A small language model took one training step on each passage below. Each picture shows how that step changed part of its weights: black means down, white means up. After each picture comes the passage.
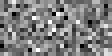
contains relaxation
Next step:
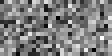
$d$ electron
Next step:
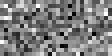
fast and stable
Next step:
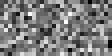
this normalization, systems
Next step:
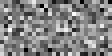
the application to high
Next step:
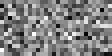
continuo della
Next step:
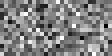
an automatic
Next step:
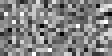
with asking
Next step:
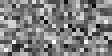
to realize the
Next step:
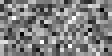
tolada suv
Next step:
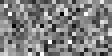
while the couplings of
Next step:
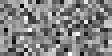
cohort effect
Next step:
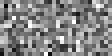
$k$-space distribution
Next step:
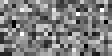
relata a
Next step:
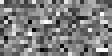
reduction is only applied
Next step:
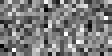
$d$ then must
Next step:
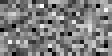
system representing the particular
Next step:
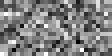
в развитии
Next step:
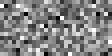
ta‘minlash va
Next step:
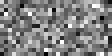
we also show the
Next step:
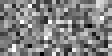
Kramer, and
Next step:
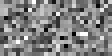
ionization and other
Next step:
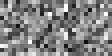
every statement,
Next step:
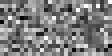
local observations in order to
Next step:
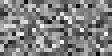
servicios de
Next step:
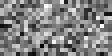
a first step, we
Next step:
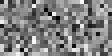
parameters. This result provides
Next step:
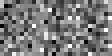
has been widely
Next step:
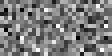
va semiotik
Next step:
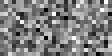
Mansur til
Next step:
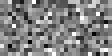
traps were optimized
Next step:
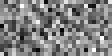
sino además
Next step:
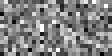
no Parque do
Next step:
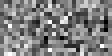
diagrams take
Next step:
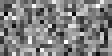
To probe more
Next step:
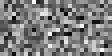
is most of the time
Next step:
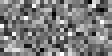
strong DC electric
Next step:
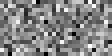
radiation eras.
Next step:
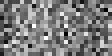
when it touches
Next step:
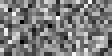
se implementará esta
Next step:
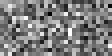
outflows in such
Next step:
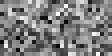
then performed the following
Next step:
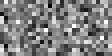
N = \left(
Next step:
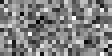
that the ADR
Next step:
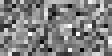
appearance bounds can
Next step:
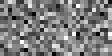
explorou a
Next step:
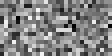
the constant $L
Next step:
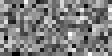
control charts are
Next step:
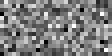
< \Delta f,
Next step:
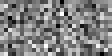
no custo
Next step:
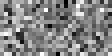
tilida ular
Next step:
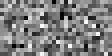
not a part of our
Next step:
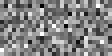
to that of a Gaussian
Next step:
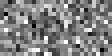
пойдет в
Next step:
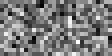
pueden resultar
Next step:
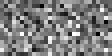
contribuem para
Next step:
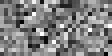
awareness of
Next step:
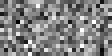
they request different
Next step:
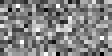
the long term.
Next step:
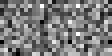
significative avec la
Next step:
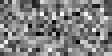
external pressure
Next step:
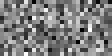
se analiza el
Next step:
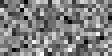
attractively in
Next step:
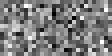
de aliviar
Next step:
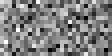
é interessante é
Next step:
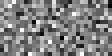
linear dependence arising
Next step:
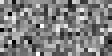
The appearance of the
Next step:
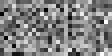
Der Versuch
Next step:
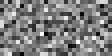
adjusting for
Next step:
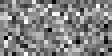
one artifact
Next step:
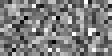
remote control at
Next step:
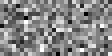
the absorption features
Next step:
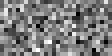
reactants and
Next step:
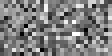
factorial means
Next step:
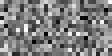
is different. In this
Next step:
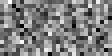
The result obtained by
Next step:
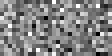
promising framework
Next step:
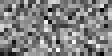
noirs de
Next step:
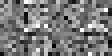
a rapidly
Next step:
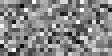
can be utilized to
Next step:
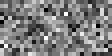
on the same order of
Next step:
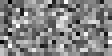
One obtains
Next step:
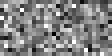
art and literary
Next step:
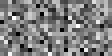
her gâh
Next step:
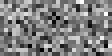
MS datasets.
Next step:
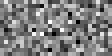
optical encoding
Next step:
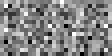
de toate pe
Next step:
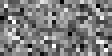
M. et al.
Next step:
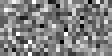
they transform as a
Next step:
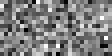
lecturer in
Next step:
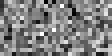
m and features an
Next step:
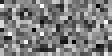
character that does not
